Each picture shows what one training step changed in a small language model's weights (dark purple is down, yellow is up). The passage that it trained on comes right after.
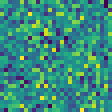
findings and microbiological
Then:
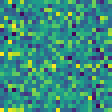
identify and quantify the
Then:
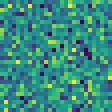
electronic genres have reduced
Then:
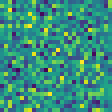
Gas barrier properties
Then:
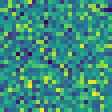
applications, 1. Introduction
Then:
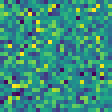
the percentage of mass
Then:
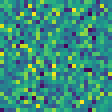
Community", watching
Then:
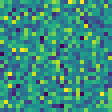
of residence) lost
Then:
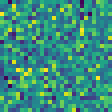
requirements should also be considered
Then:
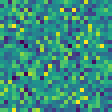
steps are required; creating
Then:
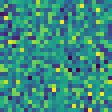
is a major determinant
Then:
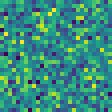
results in decreased elastic
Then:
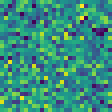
identification of architectural
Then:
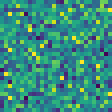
is worth noting that
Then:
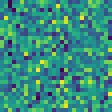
directions and mechanisms of their
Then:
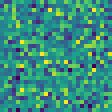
Students' narratives reveal different
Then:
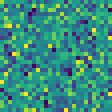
quantum bits
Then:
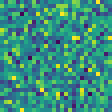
when working with radioactive
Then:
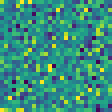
agglomeration and
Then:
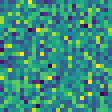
and other business aspects.
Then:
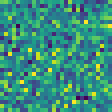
the cavity could give
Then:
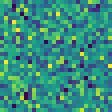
obtain nucleic acid
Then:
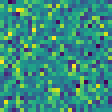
per pot, later
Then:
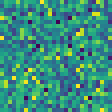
basis of renovation
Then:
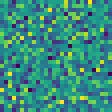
care of diabetic children
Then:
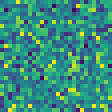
was designed to ensure that
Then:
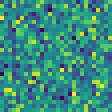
National Institute of Technology,
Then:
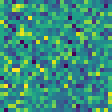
Minutes Late B
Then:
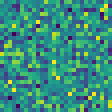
and char yields. In
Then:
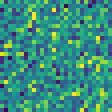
and solubility products
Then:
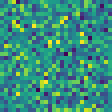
after inoculation,
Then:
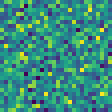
one. Five
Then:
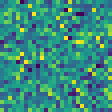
and decision making as
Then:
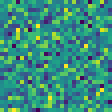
what motivates citizens
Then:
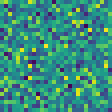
information has become a vital
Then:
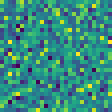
outside of the technical
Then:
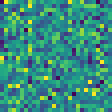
also indicate that teachers
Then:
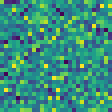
1) showed two
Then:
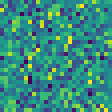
value addition in the country
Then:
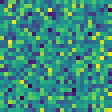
one need not be
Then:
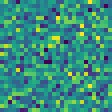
at all in both the
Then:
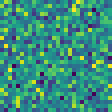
activity, land use and
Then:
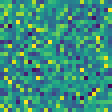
the analysis's findings,
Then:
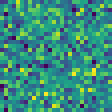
positively with students'
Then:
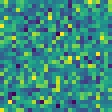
solution for the parameter
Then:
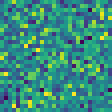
an interview form. In
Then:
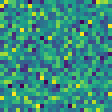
be implemented based on these
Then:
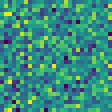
interviewees agree upon the
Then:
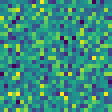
are usually capable of
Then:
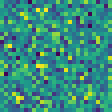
of creative equalisation,
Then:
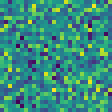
conducted in the schools under
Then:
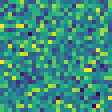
and N supply to the
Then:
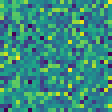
be noted, that
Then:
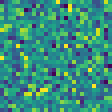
medicine Internal medicine
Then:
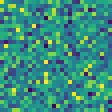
randomly assigned to one
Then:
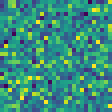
search radius mechanism can be
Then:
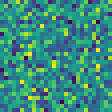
also to affirm
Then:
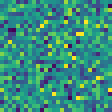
Requirements for
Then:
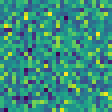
Experimental Studies – Design
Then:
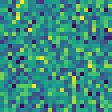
takaful also counter
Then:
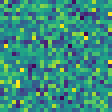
presumably becomes
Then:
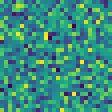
Laboratory results are
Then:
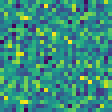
and holistic development.
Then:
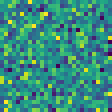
goods, not only profit
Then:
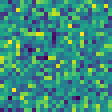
variable and was forced
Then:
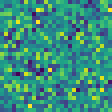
CXR findings agreed
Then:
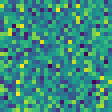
protected areas, which include
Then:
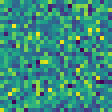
Figure 1 as follows.
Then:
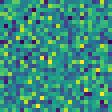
text file. This
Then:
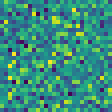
To increase the accuracy of
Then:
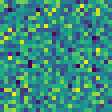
much relevant and valuable information
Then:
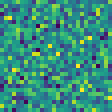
of our knowledge.
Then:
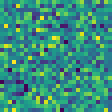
at risk and cases of
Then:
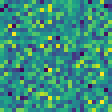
DT program involving a
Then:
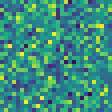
the daily feed intake.
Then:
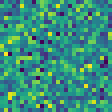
participants. 2.7
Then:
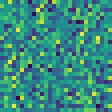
to be available on the
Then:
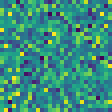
a maximum voltage of
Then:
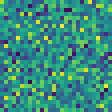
paper were performed by
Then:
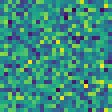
than 20 m are
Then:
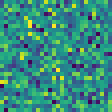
than the cell interior
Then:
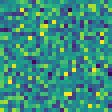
in medical imaging is when
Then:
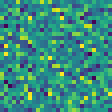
accessible to potential buyers
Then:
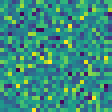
quality of services at all
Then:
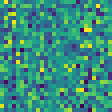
National Agrarian University
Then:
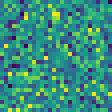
egg stage can influence thermal
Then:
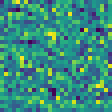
half interparticle
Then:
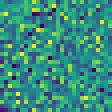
the results might be of
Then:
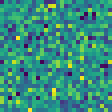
factorizability. We
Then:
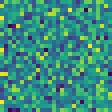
preconceptional preparation
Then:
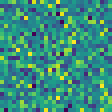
ACTION 11:
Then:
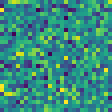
tether that allows for
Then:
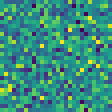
volatiles, which
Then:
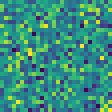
in eq.
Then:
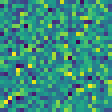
To initialize the
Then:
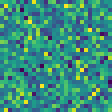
written as (2).
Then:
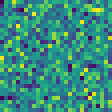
force operation zone. In
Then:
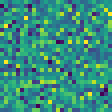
110 participants. The
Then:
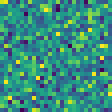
updating the L7
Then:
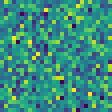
Quality of Life*
